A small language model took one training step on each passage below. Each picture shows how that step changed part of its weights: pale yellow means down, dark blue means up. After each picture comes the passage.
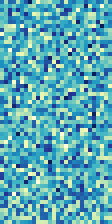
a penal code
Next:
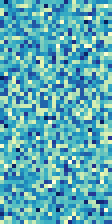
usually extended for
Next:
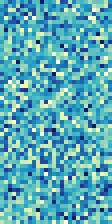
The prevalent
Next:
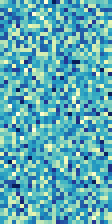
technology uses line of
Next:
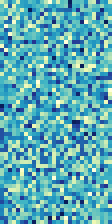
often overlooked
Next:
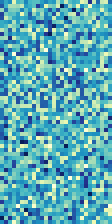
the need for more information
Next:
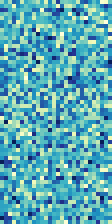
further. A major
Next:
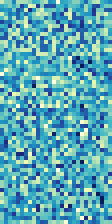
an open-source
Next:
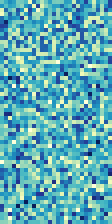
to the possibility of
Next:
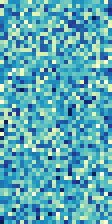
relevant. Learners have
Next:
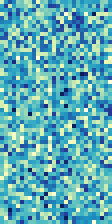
the Romanian National
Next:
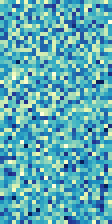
geothermal and
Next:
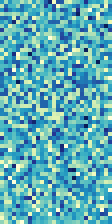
per year, is
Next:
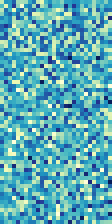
of ER Stress
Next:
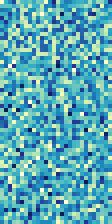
their nature, cannot be
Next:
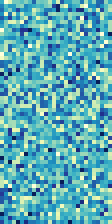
burning Mild
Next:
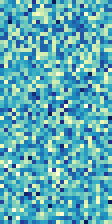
this study, 60%
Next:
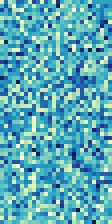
better sleep quality
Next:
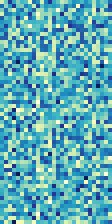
for evaluation of the
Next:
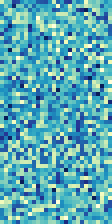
as pileups
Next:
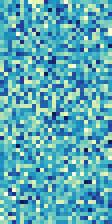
SALAM helped
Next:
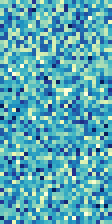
is 0 when a single
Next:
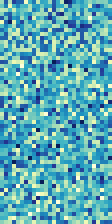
Traditional land mobile
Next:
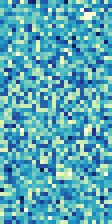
D : Data Curation
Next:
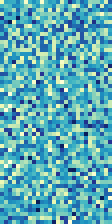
criterion, but in
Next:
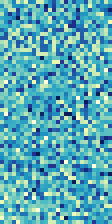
wavelet network parameters for
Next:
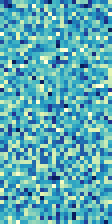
Calcaterra and
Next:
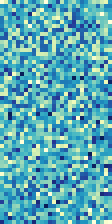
key challenge for
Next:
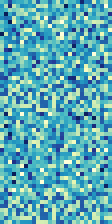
justified through
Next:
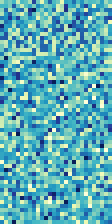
is based on the fact
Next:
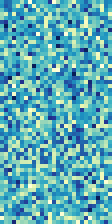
the top to the
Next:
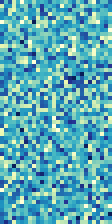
and policy framework. The
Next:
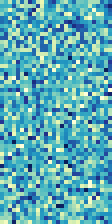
reveal the superiority
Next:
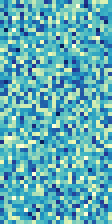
of the gluon
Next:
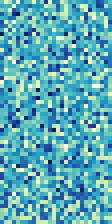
a tremendous
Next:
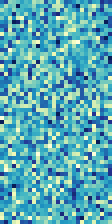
ontology design
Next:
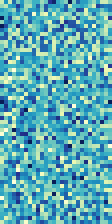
teachers' perception of
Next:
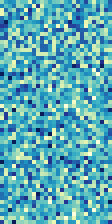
to change in order to
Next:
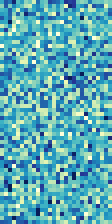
and online media or
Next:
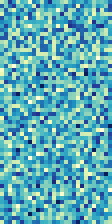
for geometry 1
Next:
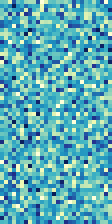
available in every car.
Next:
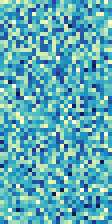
paper gives an
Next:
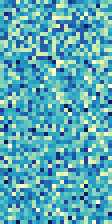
N α N
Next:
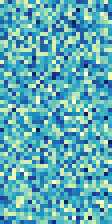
multiple steps. In
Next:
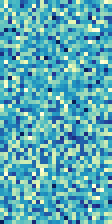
rooted in
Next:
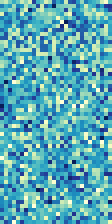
patients with sign of
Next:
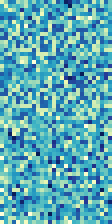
and “insurance
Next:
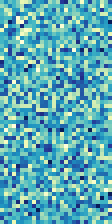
a rare disease with
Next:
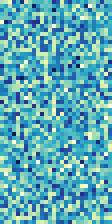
After the classifier
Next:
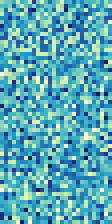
is impossible to
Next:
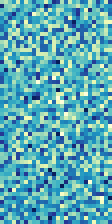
broad spectrum antibiotic
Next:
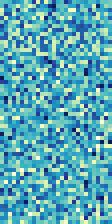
Site Distribution
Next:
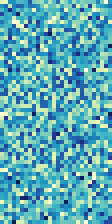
the overall core deep
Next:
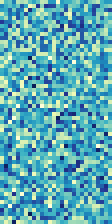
annotation, and
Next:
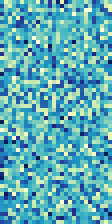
sample respondents adopt a
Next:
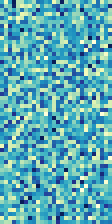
His research interests
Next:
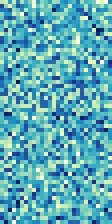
10 minutes and the
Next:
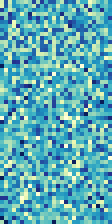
change the observed values.
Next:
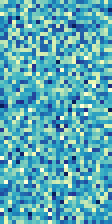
verb” was first
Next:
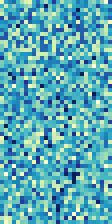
capacity of FA
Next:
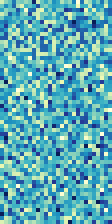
allow us to use two
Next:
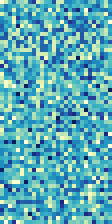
constraint, which
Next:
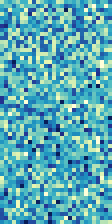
will they allow you to
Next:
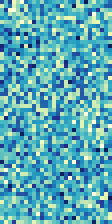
is water. It
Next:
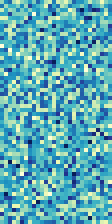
Map of all monitoring
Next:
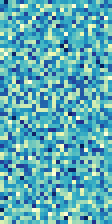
centralized, but some
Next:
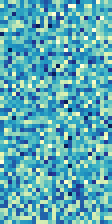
the proposed scheme
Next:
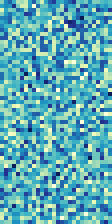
and experimental protocols
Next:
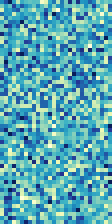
sale of usage data
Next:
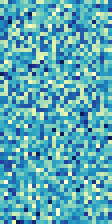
risk factor for the development
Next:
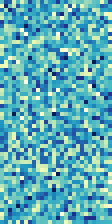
promote arrestin
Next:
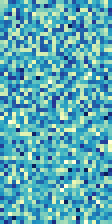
accuracy measures. The system
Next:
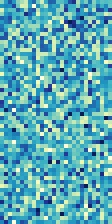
and its Rules of
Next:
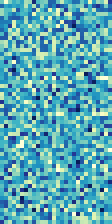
designated emotion
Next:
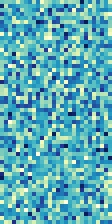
provides, is a crucial
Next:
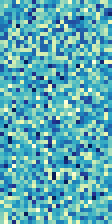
demonstrating expected motion
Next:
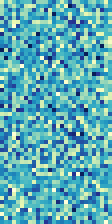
host institution (see
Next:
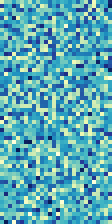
first by conflicts of
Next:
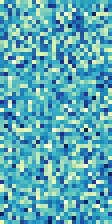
the N-H
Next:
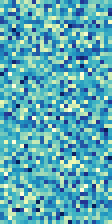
standard and modifies
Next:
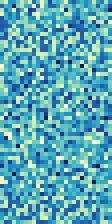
in the Institute of
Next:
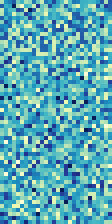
with many substances of
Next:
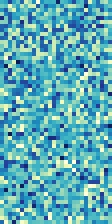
approaches have the potential to
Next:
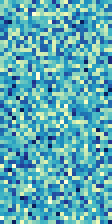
were included in the
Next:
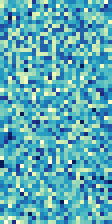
pattern, check how
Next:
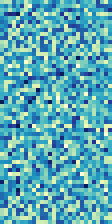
self-organisation of
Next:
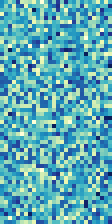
in the 6th
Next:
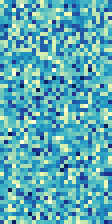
of each PDO for
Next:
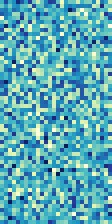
of the MCL,
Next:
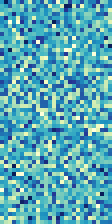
interest with any parties
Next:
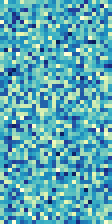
chance of being
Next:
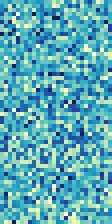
a simple yet
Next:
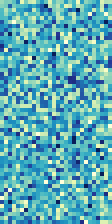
two mysid species
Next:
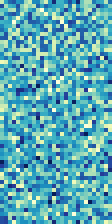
banks should seize every
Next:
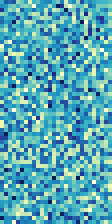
to stringent
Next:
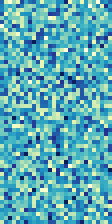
realm. This is
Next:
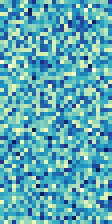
been addressed. In
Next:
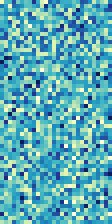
appropriate for the performance.
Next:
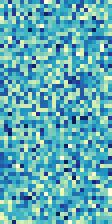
study or outcome
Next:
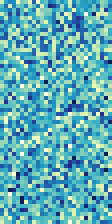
the present study demonstrates
